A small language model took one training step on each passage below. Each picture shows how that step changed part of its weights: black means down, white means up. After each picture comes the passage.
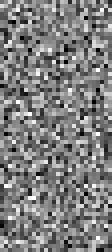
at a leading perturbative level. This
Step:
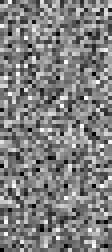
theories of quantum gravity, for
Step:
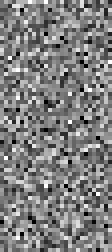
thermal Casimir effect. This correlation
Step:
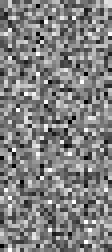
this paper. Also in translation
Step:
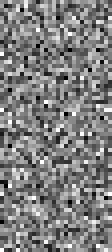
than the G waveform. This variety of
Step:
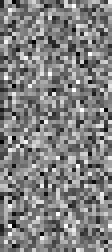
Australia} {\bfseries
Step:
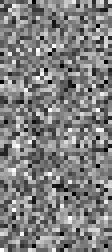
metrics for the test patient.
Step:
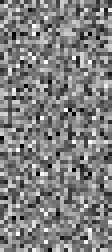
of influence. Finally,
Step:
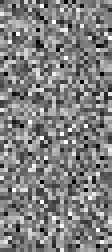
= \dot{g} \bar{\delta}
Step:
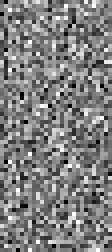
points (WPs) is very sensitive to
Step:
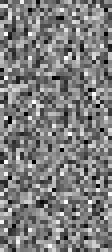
trajectory of the binary relative to
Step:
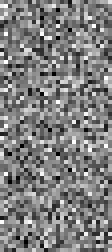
extremely tight evaluation and paper
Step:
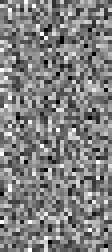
case - no polarization} When the 4
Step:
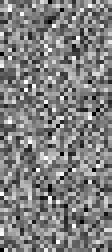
University, the United States
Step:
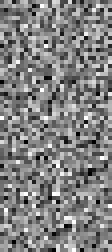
inferring such networks remains a
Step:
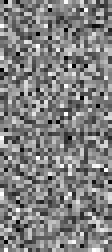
very general, applicable to classical systems,
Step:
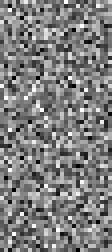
2). There are conventional
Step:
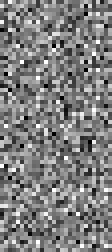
used as a rough estimate of the
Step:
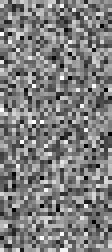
position of the prominence. Dashed
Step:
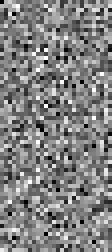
$E$ and $M \in S$
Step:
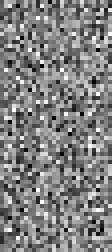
arbitrary threshold, in this
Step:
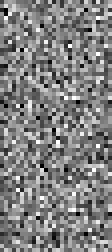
C+IC phase also upon cooling
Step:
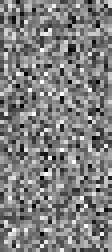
Wulff, K., Gatti,
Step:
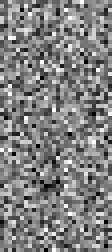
These are the main reasons that motivated
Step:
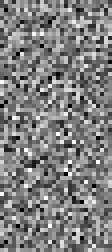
filling factor, $\langle \ne
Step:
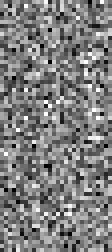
not reported by others (Allen
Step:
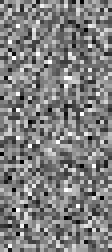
conductivity of GST, we performed
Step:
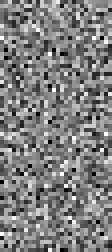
in the sense that they are able to
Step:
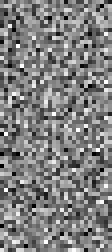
They rely on the laws of
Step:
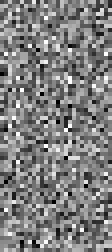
of motion $J$ determines the following
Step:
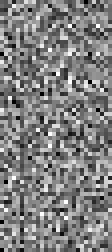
Theory, University of Washington,
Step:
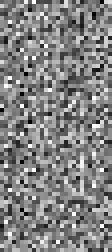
Physics and Astronomy, University of
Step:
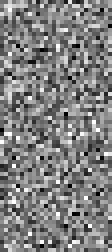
{equation} where $m_{e}$ is the
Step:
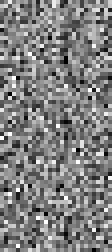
the charge density increases, the Fermi
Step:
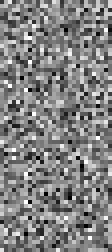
in their respective path, i.e.
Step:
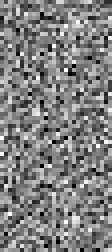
and again (an infinite number of
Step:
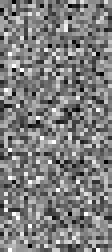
We introduce auxiliary fields \[
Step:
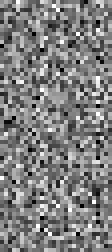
lifetime of a Sun-like
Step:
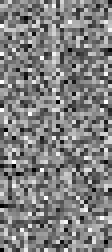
and the environment. For
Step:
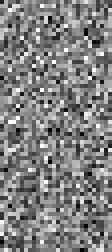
necessary for the bound state dynamics, while
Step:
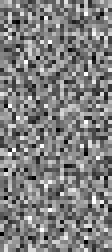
XPS analysis because of the loss of
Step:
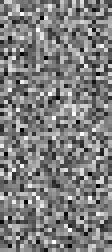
Y$, the two responses transform as
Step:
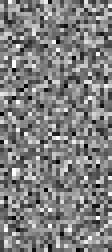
results. Finally, although the
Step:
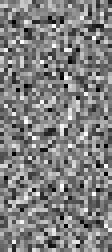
round-trip length $L$
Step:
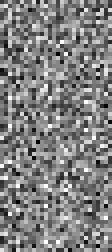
of our results for the mechanism of the
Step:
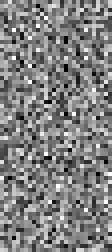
this region would be relatively small, even if the
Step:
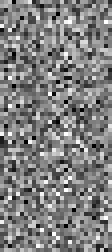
validate the 3GPP TR
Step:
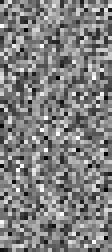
the future is, according to
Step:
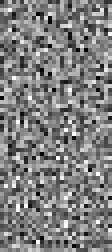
Section \ref{sec:analysis},
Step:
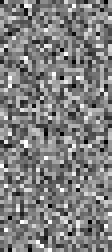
the nonpeturbative {\em interaction
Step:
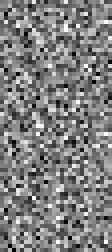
\hline\hline ~~$k_{\rm
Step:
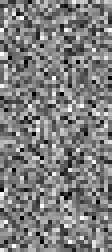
two larger, to the \cii\
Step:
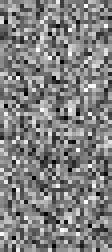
However, not rejecting that coverage
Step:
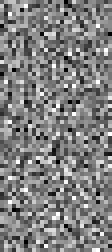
constants $c$ and $C$ are
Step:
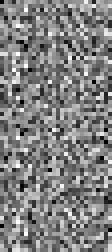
and alternatives; left
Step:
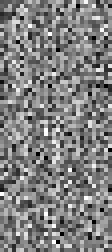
requires approximately half the driving
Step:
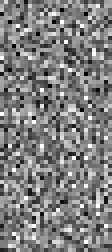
long lived coherence. This
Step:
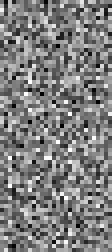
per Figure 1, there are many other approaches
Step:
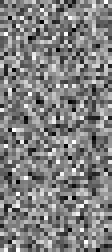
$\Delta$ of the $S = 1$
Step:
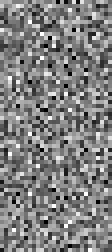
generation even without radiative corrections to the
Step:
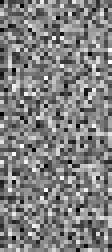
\end{equation} is used. The
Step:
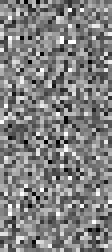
structure of the physical spacetime $(M,
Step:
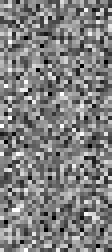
a style image into an optimized
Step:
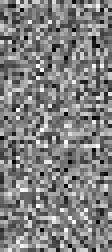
{N}ash equilibrium seeking
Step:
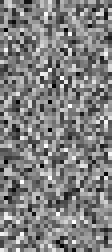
R-symmetry quantum numbers of the
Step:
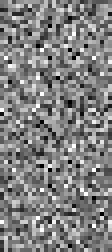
trivialising transformations.
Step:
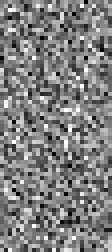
\newblock Evaluation of nitrogen-
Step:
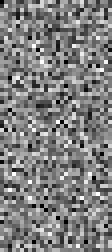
\int_{a+\delta a}^R dx
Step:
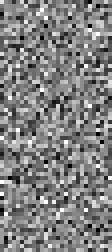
of the ICD between the subsystems.
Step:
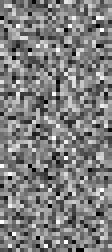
Table 1. The pole positions are
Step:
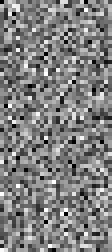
$N>1$, SP is observed for similar
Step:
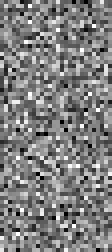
$\nu_e$ if muon
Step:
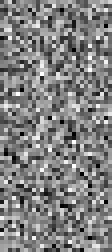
rings can be studied by Raman
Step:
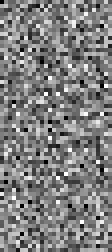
quark matter (e.g., surface
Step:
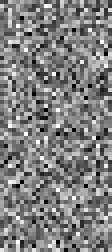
where the normalized expectation value is with respect
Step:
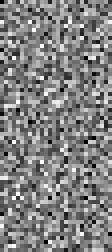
explicit description of the
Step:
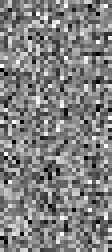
system. The radio emission from this system was
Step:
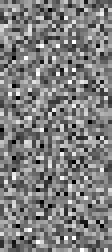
Seattle, Washington
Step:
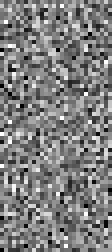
the remnant nanoscopic
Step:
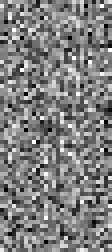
below. The motivation for our
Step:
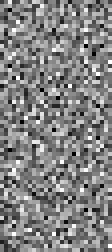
symbols in $\Sigma$ in $4$
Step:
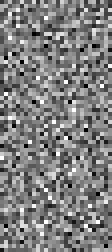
of $n_s$ may differ
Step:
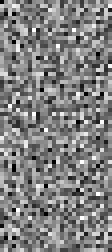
$d$, we observe that the
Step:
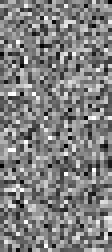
or conservative systems. In a realistic
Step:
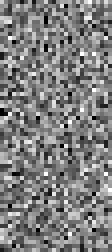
a unified thesaurus were
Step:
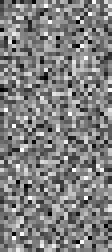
$SU(iN)$, and contraction
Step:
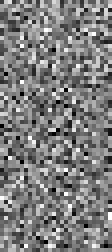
in the above expression to obtain that $\,\D
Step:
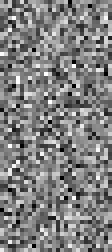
them at one end, only to
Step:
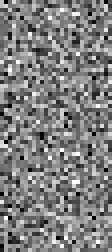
uniform density to be symmetrically eaten
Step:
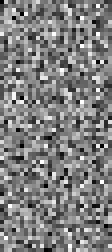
measurements reported by Raiteri et
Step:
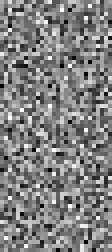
the extra space, one can obtain in a
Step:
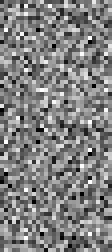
item for each indicator is bolded.
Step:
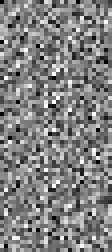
ability to seamlessly adapt to
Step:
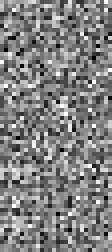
paths. With increasing rotation
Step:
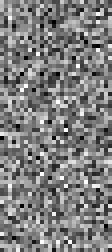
control mechanism that ensures that the
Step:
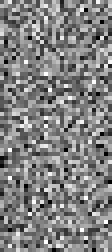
input constraints $\mathcal{U}$, and the
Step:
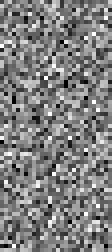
and $\eta=\delta/\Omega$, a large
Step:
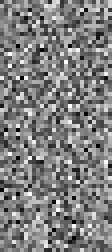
and take the best value to be
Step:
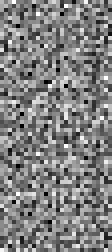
described by the corresponding inhomogeneous
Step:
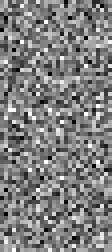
Every CSMSM behaves as a
